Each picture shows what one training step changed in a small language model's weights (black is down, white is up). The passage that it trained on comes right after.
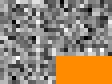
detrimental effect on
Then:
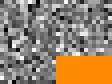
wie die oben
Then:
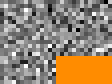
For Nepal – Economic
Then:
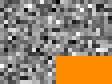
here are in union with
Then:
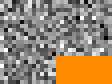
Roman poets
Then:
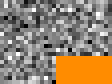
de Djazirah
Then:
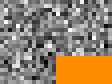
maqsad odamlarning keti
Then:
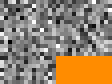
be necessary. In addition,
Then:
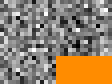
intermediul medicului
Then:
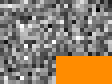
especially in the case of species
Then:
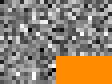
and accurate prediction play
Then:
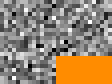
незалежність і
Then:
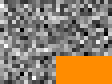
A structure like raster
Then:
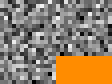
impact the result of the
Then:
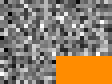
- It is recommended that the
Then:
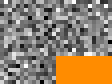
y resilientes. El
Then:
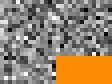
tools to complex collaborative
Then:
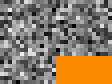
que põe em
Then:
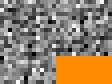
had any contact with the test
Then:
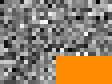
and response limitations. The
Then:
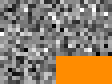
citizens in realization
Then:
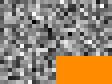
JECRC University,
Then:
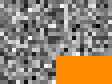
(Tez No:
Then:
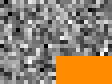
sua arquitetura organizacional
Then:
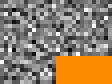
schon im Jahr
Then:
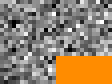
and organisms, and
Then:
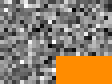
оперирования. Эти
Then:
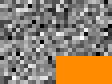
Sodium Cerium
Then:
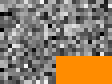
y europea que
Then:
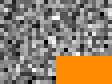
(Bourdieu and
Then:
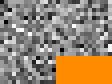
kirliliği ve
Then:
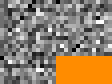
using descriptive analysis in the
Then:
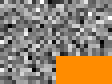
supply as a means of protection
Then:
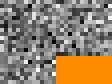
strength analyses by finite element
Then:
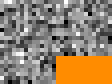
emitter in a
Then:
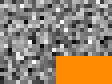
taking a sample from a
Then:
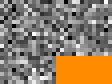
bioassays demonstrate the
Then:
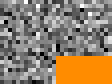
study was the first and only
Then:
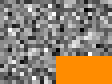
de cerca de 900
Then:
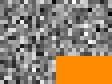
direct contemporary of
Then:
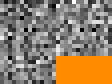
the global scientific community in the
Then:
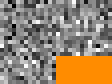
undermines the recognition in
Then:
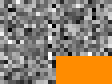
адаптації до
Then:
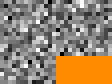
of quantization methods,
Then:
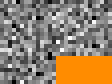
Pedagogika va psixologiya
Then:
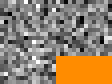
study was conducted among 245
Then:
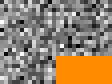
of introduction to nature in
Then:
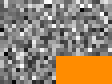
of the listener's
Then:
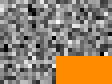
bo'lib, ulardan
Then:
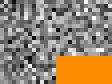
BioSCape brings
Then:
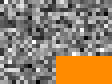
comes with considerable
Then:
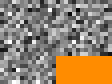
Di Nitto**
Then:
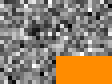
rails longitudinal
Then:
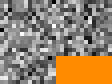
in a similar way to the
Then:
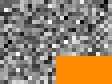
o‘zaro munosabati
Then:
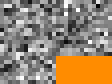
plugged into the
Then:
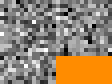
not found in a deaf
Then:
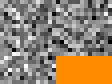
tadbirkorlik bilan mustaqil
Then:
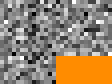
from the waste printing
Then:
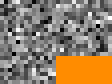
its cost and the requirements of
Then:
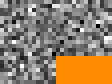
its surroundings, and
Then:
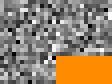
not enable the time of
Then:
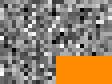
require varying degrees
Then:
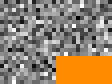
эттириш, унинг
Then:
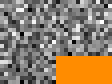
and the process of teaching it
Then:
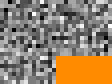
iqtisodiyotning o'sish
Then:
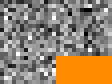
kiện cho
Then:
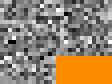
dengan Syafruddin
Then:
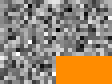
valuable communication channel
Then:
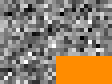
global segmentation method applied to
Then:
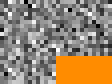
DSB are available in
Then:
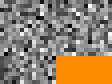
of English and Uzbek,
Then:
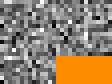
Кун никакого
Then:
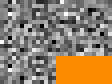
haciendo evidente la
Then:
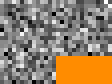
of the vaccines,
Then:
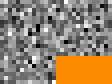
que desarrolla conjuntamente
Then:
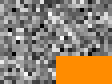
regard to the main causes of
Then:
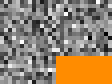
ayrim mashqlarni
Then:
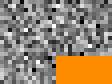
Do you notice any changes
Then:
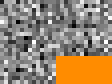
centers operating in the
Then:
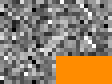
русского языка является
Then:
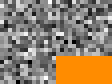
largely reflected recent
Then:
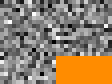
refine the transcriptions
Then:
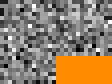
тыкв (К
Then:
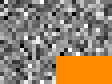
of Bashkir state
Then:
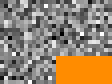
the entire study area. It
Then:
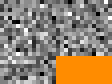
quien después
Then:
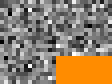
Additionally, the limited spread
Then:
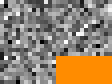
ser igual o menor
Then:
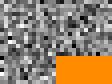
collision by deviating
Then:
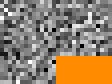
including District and
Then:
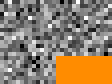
ҳамда жисмоний
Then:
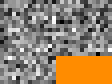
the step is formed with
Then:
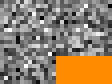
temperature. 2 types of
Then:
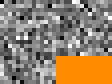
top 3 ethical lessons
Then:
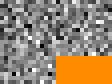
from Myanmar was selected
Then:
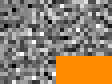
natural and social sciences*,
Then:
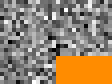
Std Fcn1
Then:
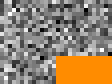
linhas formais.
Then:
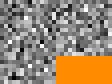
twelve months,
